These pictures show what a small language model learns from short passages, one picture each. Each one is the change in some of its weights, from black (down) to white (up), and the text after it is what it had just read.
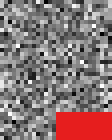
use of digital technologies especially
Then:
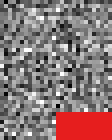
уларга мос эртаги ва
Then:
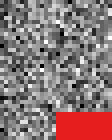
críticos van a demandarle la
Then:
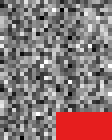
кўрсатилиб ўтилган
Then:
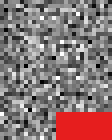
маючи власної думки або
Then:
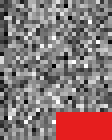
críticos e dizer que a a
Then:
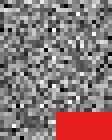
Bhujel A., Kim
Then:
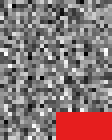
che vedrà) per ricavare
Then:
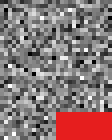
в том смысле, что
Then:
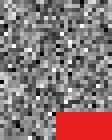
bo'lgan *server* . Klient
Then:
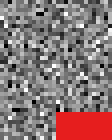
taraqqiyotini harakatga
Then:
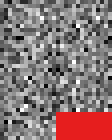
розглядає як одну зі
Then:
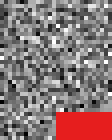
Se determinó que la universidad había
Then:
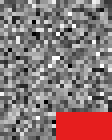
mistério da cruz.
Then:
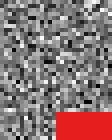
of the process followed by the
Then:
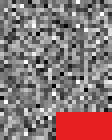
nisbatan kuch ishlatish
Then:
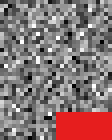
«механизм реализации
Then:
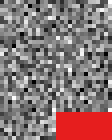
ta'limotlar tarixi -
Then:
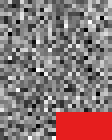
las de los otros y responder a
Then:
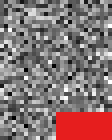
се сретнат кај лица
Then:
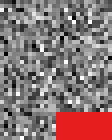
с метаболическим синдромом
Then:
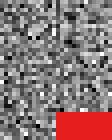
Sud”, in QUAGLIA
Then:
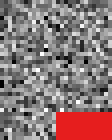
lo necesitara, el profesor
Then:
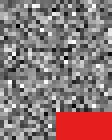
Ukraine's judicial and
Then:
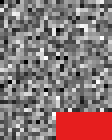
M. A., Matveevskaya
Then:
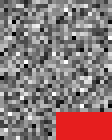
qobiliyatlarni o‘z ichiga
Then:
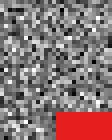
віку у музеї за
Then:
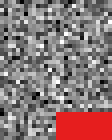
композиционные материалы:
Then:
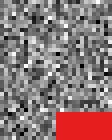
Октябрь zararkunandalari
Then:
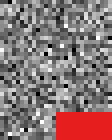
elaboração de um plano aprovado pelo
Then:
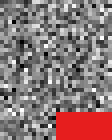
qadriyatlari) haqidagi ilmiy
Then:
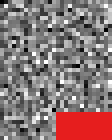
Н.И. Лобачевского.
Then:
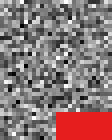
importe donc de n'injecter
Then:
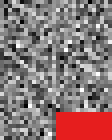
жизненную канву
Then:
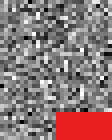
expectancy, social policy
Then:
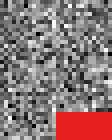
uma folha de madeira compensada
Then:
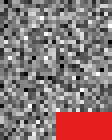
шириной годичных колец
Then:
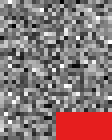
где при воспитании не
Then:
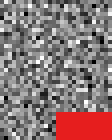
in sued to reach production maximum
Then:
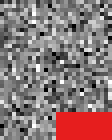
literature and directions for future research.
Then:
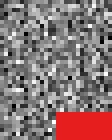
الزرع من قوة
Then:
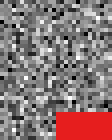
основы процессов городского
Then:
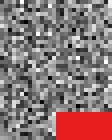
AND TECHNOLOGY
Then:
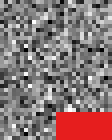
foi demonstrar as alterações
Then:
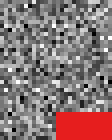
alunos que estão classificados
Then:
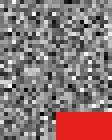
bilgileri (b) Plan
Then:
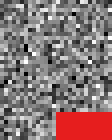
markazlashtirilgan investitsiyalarning
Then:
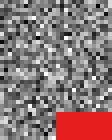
e alcance de objetivos, no qual
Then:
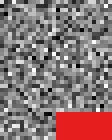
edifício, que adotou linhas
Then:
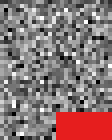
борьбы со злом,
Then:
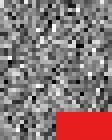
sænkningen af en
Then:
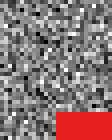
ko'ra, bu qarama-qarshilik
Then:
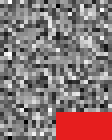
mercado**. Rio de Janeiro:
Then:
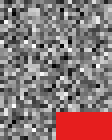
- должна найти себе
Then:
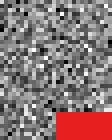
había casi completado su formación
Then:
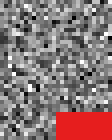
bilan muloqot ob’ektining
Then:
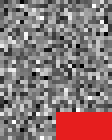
нижній частині розрізу присутні
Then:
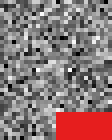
o origine neurobiologică pentru
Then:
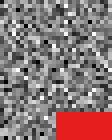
bantu optik. 5. Jam pada
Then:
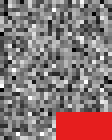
continuam sob risco de desenvolvimento
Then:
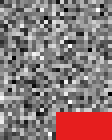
darajasi oshadi va kredit sifatiga
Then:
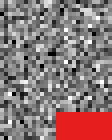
о границах толерантности в
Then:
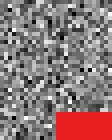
executată și reclamantul
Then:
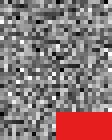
и нефрологии. Цель
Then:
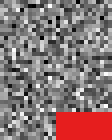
deseja fornecer um serviço
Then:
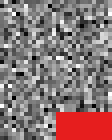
preencher o vazio existencial e
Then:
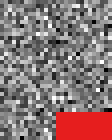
Repositório Site da ontologia:
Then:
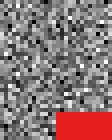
e socioeconômica das
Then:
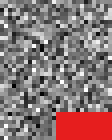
activa en waaraan geen
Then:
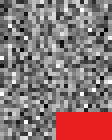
observadas a partir das relações,
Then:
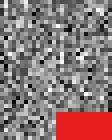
comiterea infracțiunii
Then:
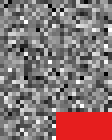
A \iota X \oplus \in
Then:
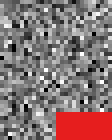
a superlotação das salas de
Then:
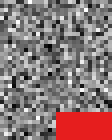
harakat tezligi va mushaklar
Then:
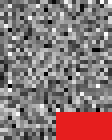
elnöki ideje alatt
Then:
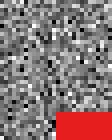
qadimiy lug'atlar bilan
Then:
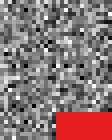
beleidsstuk met betrekking
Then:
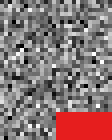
kontrast modda yetkazib
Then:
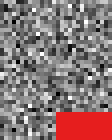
bangunan tersebut tidak
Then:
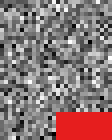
power» power; 2) the
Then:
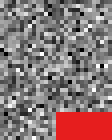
общие рекомендации. По
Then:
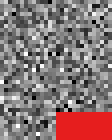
cual confirma la existencia de
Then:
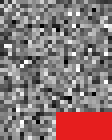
le codex *Vat. Gr.
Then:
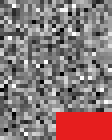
nas práticas abusivas a que
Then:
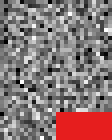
Б. 176. коммуникационные
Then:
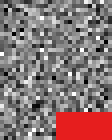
трансформации как никогда
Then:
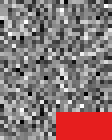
bir biriga jiplashtirib
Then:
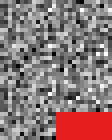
essa composição da cultura,
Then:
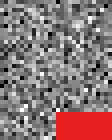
развития, преобразующейся
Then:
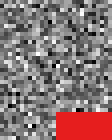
the following areas related
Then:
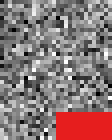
la legislación chilena,
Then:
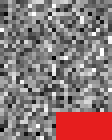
Transfer); esso non dipende
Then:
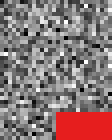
sus ideas y pensamientos.
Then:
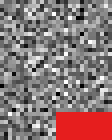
of Iran", *British Journal of
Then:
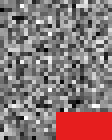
artinya jika nilai variabel
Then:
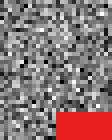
124 Audu Sha'ani
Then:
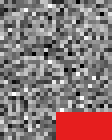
поисковыми системами, не
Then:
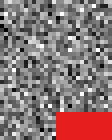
нескінченності випадковий і
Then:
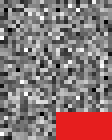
підлітки набувають у процесі
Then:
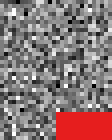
Foydalanilgan adabiyotlar: 1.
